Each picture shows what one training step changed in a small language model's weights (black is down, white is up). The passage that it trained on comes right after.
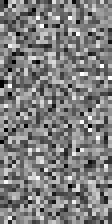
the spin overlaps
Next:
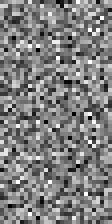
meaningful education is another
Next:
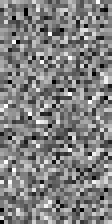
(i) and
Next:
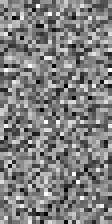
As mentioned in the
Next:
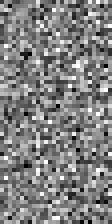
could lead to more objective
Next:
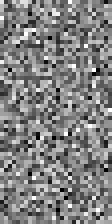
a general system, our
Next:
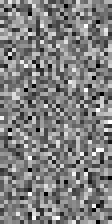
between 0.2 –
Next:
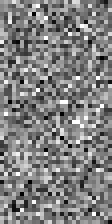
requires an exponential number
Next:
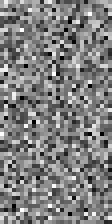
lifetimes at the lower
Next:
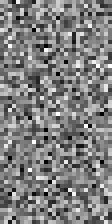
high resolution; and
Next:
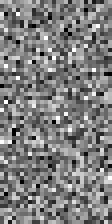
и биологическими
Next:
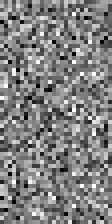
av styrning
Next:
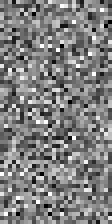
and homogeneity of
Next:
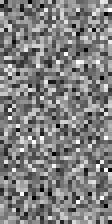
offered valuable
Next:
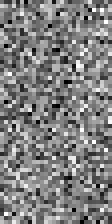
need to investigate fundamental
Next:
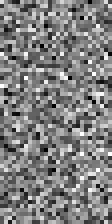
crecida o una
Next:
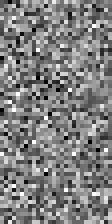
\leq n \leq
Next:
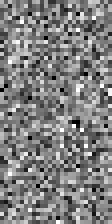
antibodies against
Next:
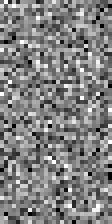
environment. The parameters of
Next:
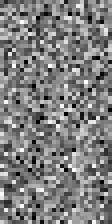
или установленных
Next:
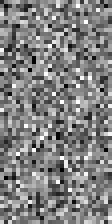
of stabilizers during
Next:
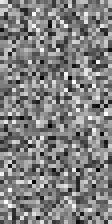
potencial da
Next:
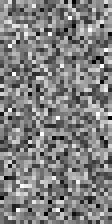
*Journal of
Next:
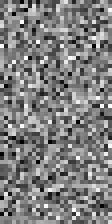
e coletivo
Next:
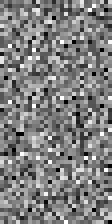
the CDS spread
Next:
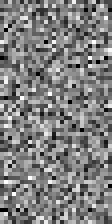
for the enhancement of
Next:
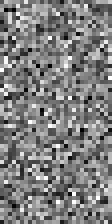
and the minima of
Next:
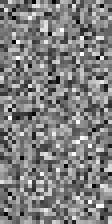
doktori (PhD),
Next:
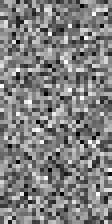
Ton (near
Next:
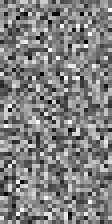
the standard deviation of the
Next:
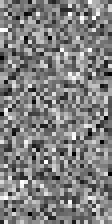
xizmatlarini sotib
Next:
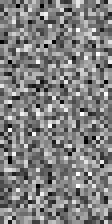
il risultato
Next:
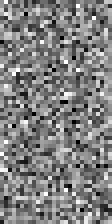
observar el impacto
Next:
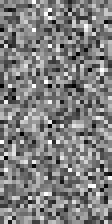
routine applied to
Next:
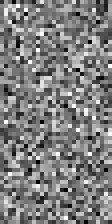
madeira, que os
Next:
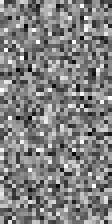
surface (RIS),
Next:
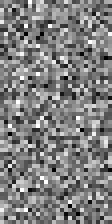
ensure drug quality,
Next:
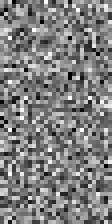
solve the linear equation
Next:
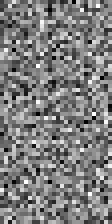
administrative* din
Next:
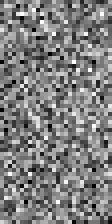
non pas de les
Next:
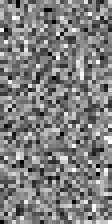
incorporación de la
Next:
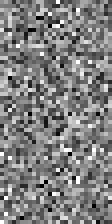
las particularidades de cada
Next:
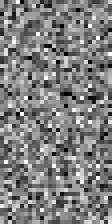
obtain better performance. To
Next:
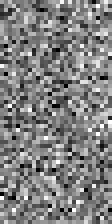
often limited to static
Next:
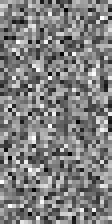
specification is by
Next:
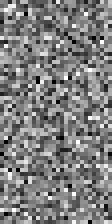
a ello para que
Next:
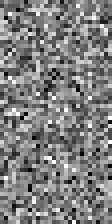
increase. In addition,
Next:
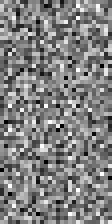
therefore higher than that of
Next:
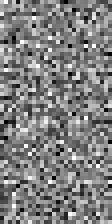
the expression of the output
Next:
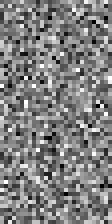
their curriculum
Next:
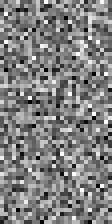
wellbeing* is
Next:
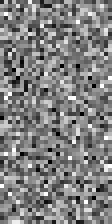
that determines the individual
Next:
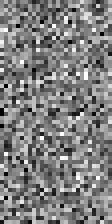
depende da aplicação
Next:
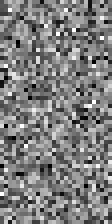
en matière de
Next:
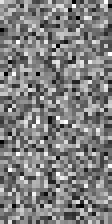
DMP Data Management Plan
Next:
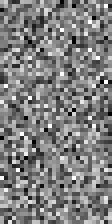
fits are probably
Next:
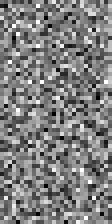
reviewed alongside the
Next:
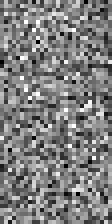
farqlash orqali
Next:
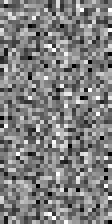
final failure. Therefore,
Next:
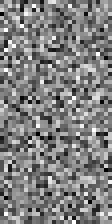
readings that describe
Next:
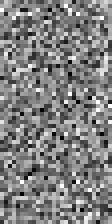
contar con la
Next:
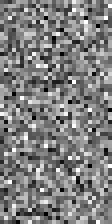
and used during our experiments
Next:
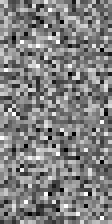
the same initial conditions,
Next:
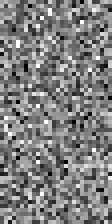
que no tiene
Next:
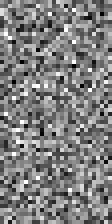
tradicional de la
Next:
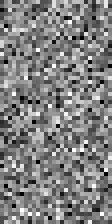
adjacent server.
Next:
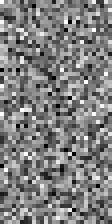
they cannot assume a
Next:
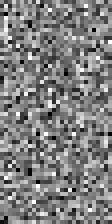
because, 'cl'
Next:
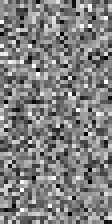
Indeed, the decrease
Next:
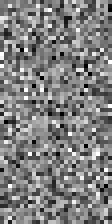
modifications of
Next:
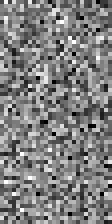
in the present study for
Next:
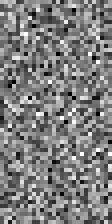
Avec 26 items et
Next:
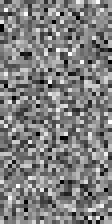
no reduction can deliver up
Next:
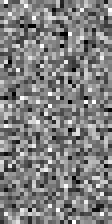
the following final states:
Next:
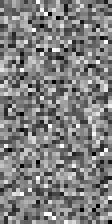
waste reduction. The
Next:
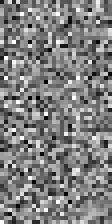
\Omega$ having a
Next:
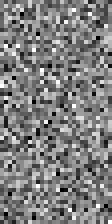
то, что все
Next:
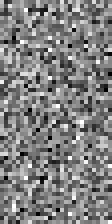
to evaluate the proposed
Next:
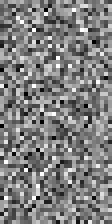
avoided crossings
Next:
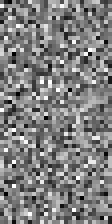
\bibinfo {author}
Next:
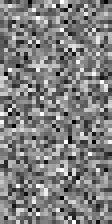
increase in output,
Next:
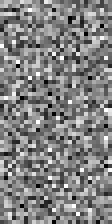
describes the data by
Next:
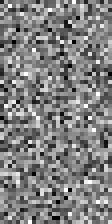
raised to a
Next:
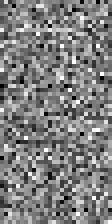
o armazenamento
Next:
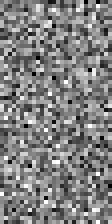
procedure to the complex
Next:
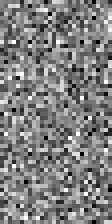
as $\beta$ and
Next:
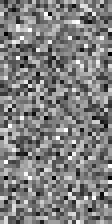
quantitatively determine the
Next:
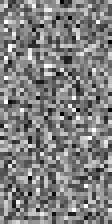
near Planck mass
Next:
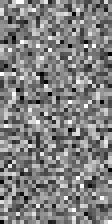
the combined score
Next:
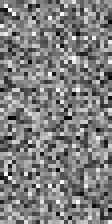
Kkkv va
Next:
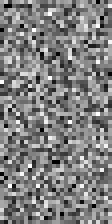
to passive linear
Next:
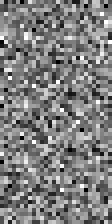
Atmospheric Dust
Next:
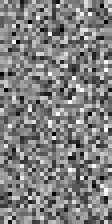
(by as much as
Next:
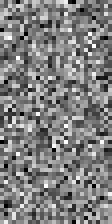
tizimining faol rivojlanishi
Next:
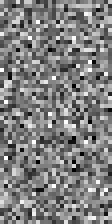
Mehmet Esat
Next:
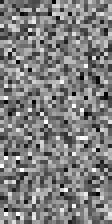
в составе
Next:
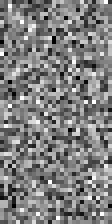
the dentinal
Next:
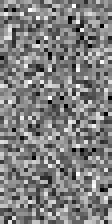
fulfil the
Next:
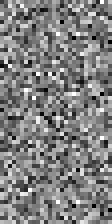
Management Skills
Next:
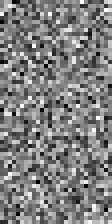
já que,
